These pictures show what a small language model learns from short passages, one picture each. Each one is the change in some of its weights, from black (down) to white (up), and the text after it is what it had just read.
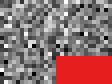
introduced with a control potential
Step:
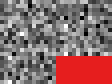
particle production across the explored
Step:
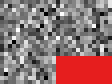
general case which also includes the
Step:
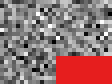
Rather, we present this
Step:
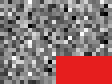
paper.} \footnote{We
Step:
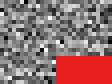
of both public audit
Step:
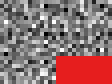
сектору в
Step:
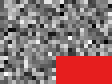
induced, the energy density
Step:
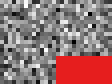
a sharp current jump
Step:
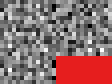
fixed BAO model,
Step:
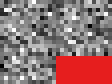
cosmological galaxy surveys.
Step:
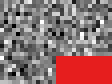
a function of $q$.
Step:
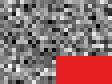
being pursued in many
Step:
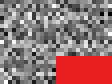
o comitente, os
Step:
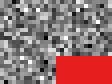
10. Постанова
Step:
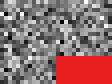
line of reasoning around:
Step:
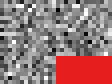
an KENOM nach
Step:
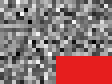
se identificaron muestras
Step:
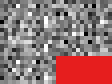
o paciente tenha um
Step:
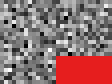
growth in a channel with the
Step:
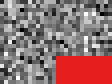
In particular, for integer
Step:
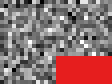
be due to lenses located
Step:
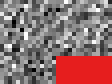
field of $B_{\rm
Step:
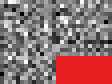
are transmitted periodically
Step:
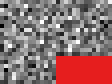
$P_t$ shows
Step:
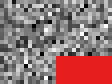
was to create an
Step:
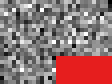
frecuentes y severos
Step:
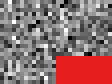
a fi competent?
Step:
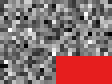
más horizontales,
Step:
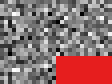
landscape becomes
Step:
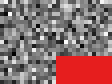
of the electron energy density with
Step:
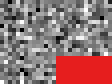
namunalari 6—8
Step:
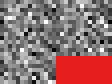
setup: a user
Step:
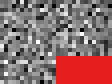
Beaumont M,
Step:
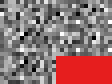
the Council of 13
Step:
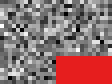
used to address questions of
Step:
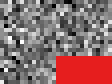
los encuestados, y
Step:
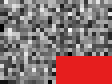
in inclusive electron scattering
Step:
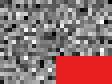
appreciable change.
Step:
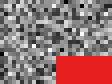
be derived. Strong
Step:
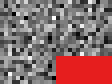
underestimated by
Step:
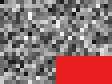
background spacetime; in
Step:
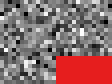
pelo telescópio
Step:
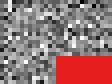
shu damda
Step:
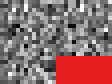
Hence, it follows that the
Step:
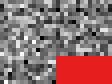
by the model with a smaller
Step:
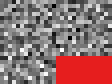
Mbps. Data are
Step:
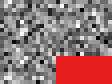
operators do not interact and
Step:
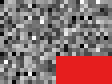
resolution and photon noise, with
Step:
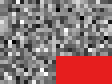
with trapped fermions
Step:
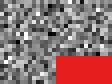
multiple shooting,
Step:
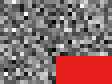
characterized by rapid initial
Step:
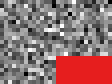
the conditions which justify
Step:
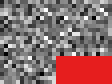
GWs will be
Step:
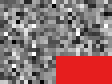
which allows the occupancy
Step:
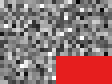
{\bibfnamefont {M.}~\bibnamefont
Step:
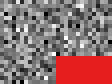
quantisation of metric
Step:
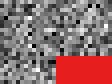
independent is relaxed, the
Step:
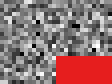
us therefore comment properties of
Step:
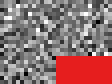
analogicamente: a
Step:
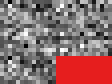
length $\xi$ as a
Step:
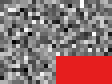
form of the moduli matrix
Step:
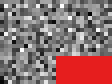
selected CNN model effectively
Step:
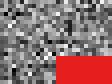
into account symmetry of the dispersion
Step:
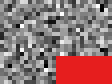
education more effective [19].
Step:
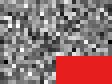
has been a folklore
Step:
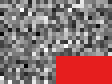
statistics of long flexible
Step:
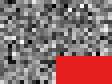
is irrelevant.
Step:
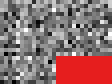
Y}{\partial \theta}
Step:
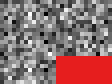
tanto, debían
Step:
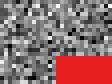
la pandemia de
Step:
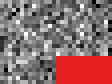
ko'rinishga ega
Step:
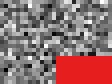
the cut-off energy.
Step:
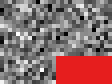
каби турли
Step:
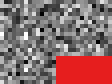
distinct bandwidth channels. The
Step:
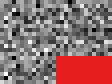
da saúde.
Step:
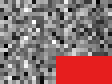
uchun yuklash va
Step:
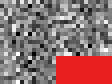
– HANDLING
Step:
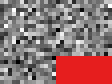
and software). Le
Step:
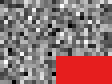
of peak heights and their
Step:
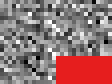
amal qilinmaganda
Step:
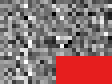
Japan versus United
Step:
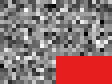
с общиной,
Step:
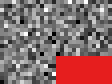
were interested in particularly
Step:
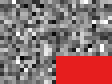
ta'minlash —
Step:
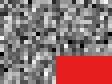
the renormalized dispersion due
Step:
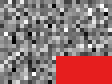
TVM compiler
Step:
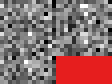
які залучають і
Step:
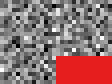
Он же.
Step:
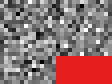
$L$ over the manifold
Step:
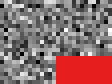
saves the use of partial
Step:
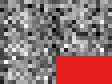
aksini topgan
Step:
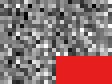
21. Национальная
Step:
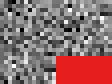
numerators by taking derivatives
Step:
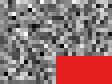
what are the spectral states,
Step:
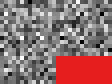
será engolfado
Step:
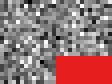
hollarda faqat
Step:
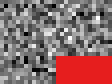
considering specific PDF's.
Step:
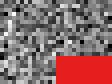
and Globality.
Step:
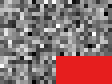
of the $\tau^*$ parameter
